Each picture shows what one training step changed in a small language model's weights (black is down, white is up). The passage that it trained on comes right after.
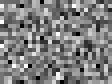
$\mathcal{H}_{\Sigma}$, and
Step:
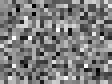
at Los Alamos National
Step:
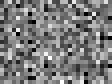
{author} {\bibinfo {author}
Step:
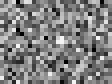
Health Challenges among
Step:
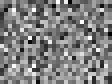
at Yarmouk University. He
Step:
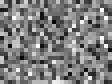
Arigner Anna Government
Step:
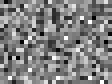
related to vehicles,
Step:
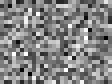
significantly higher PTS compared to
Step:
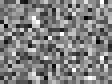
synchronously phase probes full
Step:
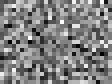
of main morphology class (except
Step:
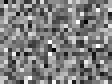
two points, as is stressed by
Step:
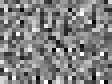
data on ownership and governance
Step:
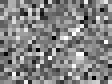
0.06 samples respectively. Figure
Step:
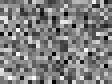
interaction model (it contributes with an
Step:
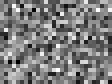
to give a negligible
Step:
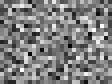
models under earthquake
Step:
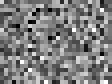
B. Klievink,
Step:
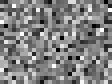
we use the ground-state solution of
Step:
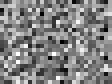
resolution images were used, while in the
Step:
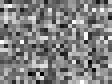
survey area, we place a
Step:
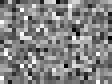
also be applied to freely propagating
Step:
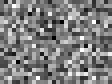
is embedded in a
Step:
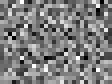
Physics Polish Academy of
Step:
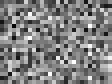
Shear Test The shear
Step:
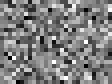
these changes. Segmented images
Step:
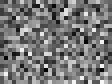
camera," *J.
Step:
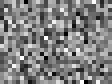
Cadmium nitrate
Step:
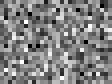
A is not regulative of
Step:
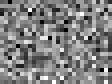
through their survey intended for
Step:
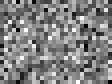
models. The blue, red,
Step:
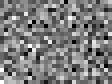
homeland and the
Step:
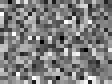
without Ta cap layer, rules
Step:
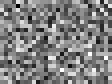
unclear and the subject of a
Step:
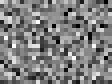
4-factor model we have average
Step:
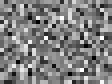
draw ratio seems to influence only
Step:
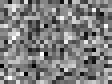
peculiar velocities
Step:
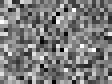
quantum model, the Haldane
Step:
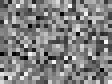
in kelvin. And
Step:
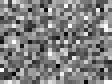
young man courts a
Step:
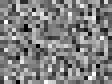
1. Proportion of
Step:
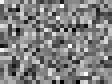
solve numerically. For equilibrium,
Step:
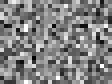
barrel wall temperature after each
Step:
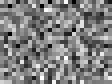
\Theta (\br,
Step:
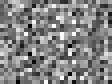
steady state conditions were reached
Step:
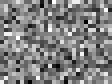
detected artifacts
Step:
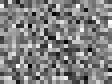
G^0\Sigma G$
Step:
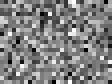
inference, final hidden states
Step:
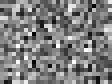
and also surface area which made the water
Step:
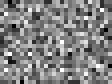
G. TAVERAS,
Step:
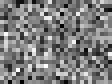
application of organic manure enhanced
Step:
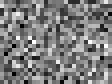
However, it is unclear to us
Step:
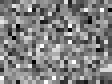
of the shell of $\alpha =
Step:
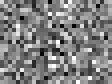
and air resistance grows
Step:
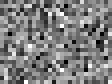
the elliptical gNFW model
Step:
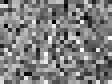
particularly for the treatment of many modes.
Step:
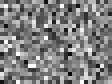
tools in agriculture. Digital
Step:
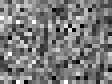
set the stage for and to inform
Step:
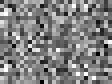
and usual usage in
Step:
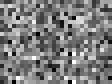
learning training and evaluation Abstract
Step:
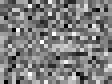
profile over the time horizon of
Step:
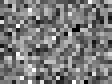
what should they be able to do with
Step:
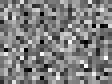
(suspended in 1%
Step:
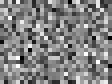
J.~M. Hutson,
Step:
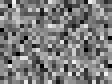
produced for NV optical pumping
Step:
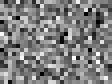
for wound repair Abstract
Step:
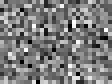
a successful digital initiative or
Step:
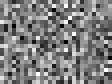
pancreatitis and its
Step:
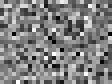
Nigeria* ²
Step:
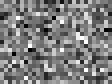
decades has become one of the
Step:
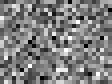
to the forward measurement (left
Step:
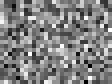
We describe the syntax of
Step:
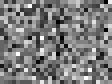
the experts to take precautions
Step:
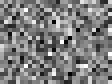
due to lack of formal job
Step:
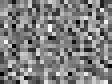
P.~J. Hunter,
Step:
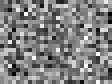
suited to characterize the network at
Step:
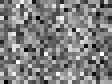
deployed on unseen test
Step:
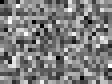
and 20:00, with two
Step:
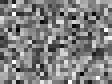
of magnitude lower. As a reference point
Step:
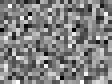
Touch 243 Gesture
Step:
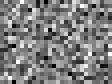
sadness and emotional
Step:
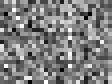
(Gharaibeh et
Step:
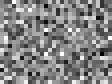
Biotechnology \&
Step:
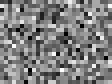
approval for this study was done
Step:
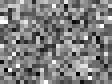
of dark matter in the creation
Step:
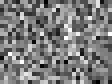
Design In this study, which was
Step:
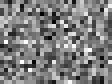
into the educational process. The
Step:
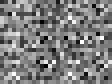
and offer solutions to the
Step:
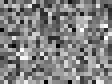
theories. We thank M.
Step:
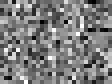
and the class labels are
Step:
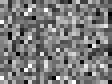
factors that has to do with the
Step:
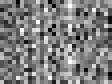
was conducted in columns
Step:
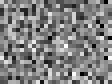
Therapy - Nucleic
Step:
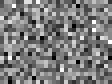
superconformal gauge fixing
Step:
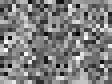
not only the simple outcome of the
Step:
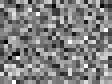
Nadu Teachers
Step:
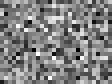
amount of $Na^+$
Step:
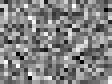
original equation and it allows us to
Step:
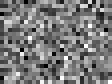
ansatz & yes &
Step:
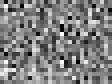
non-chaotic nature of
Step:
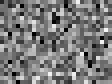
that unwelcoming
